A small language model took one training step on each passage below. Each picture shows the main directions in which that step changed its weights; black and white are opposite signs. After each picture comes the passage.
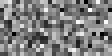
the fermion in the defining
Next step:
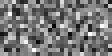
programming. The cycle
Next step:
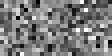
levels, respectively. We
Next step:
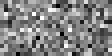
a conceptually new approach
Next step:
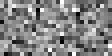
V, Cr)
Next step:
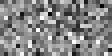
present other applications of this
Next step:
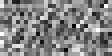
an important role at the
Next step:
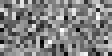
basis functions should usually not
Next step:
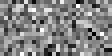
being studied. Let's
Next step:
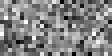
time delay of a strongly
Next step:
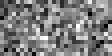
out with increasing density.
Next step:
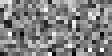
the $\log{
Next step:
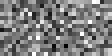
flows may not be realistic
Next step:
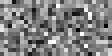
that the method of
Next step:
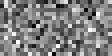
special value lies in one
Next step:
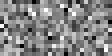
VEV's of
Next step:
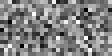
a material interface and
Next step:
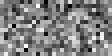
statistics (mean values
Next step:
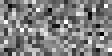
Basic Science,
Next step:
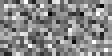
to reduce light fluctuations among
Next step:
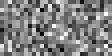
theoretically 60 years
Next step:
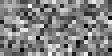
Fig. 3c and
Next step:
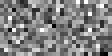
turbulence. Current
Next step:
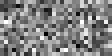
lot and only those
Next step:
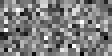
determine whether chains represented
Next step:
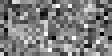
of a disordered system
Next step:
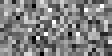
Meanwhile, the
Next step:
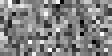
in the low temperature optical
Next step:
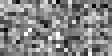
from the scission
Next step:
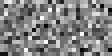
first used the exact
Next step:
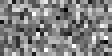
material's molecular structure.
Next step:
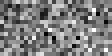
of both insulating and
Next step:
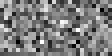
the two factors (two
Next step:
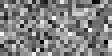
witness operators can
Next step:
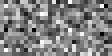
to increase the integration time
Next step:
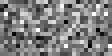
The Green's function
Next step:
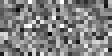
did not contain the gauge
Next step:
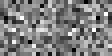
following decomposition can be obtained
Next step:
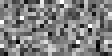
} \dfrac{
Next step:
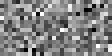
dark slit to the
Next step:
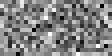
To address this challenge,
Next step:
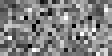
vertical magnetic field whereas field
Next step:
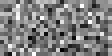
threshold, a continuous path
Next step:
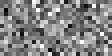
where $S$ is
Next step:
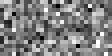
the transverse profile of the
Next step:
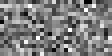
and are able to explain
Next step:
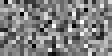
most likely due to the
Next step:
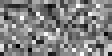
uni-modal &
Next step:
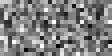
the basis states for the
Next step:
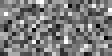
momentum operator $\widehat
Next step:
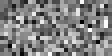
strips (Fig.
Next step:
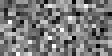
function for noise can be
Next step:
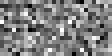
and are discussed below.
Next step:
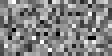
only use these computed group
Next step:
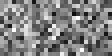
when more precision measurements of
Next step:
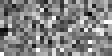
red contour shows the
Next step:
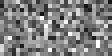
as "Good",
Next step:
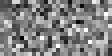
consistent to the axion
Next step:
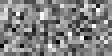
Lagrangian, out of which
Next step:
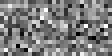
File 1. As
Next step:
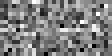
(blue). They were
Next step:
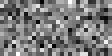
DM mass fraction within the
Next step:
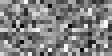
below. In a gauge
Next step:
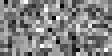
See e.g.,
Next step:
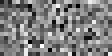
with a low GWP
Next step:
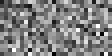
with an energy spectrum that
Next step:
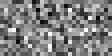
where the nodes can be
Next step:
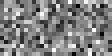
set of the parameters;
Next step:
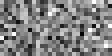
limit, where $T
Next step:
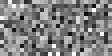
rest of this note is
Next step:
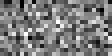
Galaxy, the Earth
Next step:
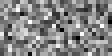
by estimating the variance
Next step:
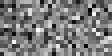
magnetic susceptibility at
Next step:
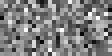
denote it as the
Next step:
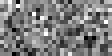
a lower bound on
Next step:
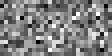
\\ \hline \hline
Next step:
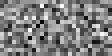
geodesic, the red and
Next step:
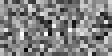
as due to the classical
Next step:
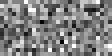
model, we assign
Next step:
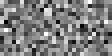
We carried out the integration
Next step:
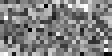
is supposed to be
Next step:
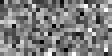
compiles them into intermediate
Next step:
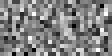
one is best visualized
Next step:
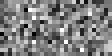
contributions, we find the
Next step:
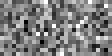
instead interested in the
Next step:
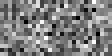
symbolic execution interprets
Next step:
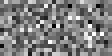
having a progenitor still
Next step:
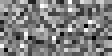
candidates ?}
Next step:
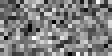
correspondingly large value for
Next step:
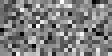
arrive at an expression
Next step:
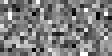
performance was assessed using
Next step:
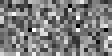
for this purpose. It
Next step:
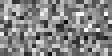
of the spectral density function
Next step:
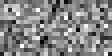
dependency of the designed
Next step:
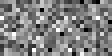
edible vegetable
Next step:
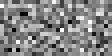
s and an integration time
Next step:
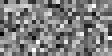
are performed in reflection mode
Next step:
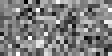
Physics and Astronomy,
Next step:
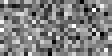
is no experimental evidence to
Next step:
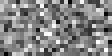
to shear. As water
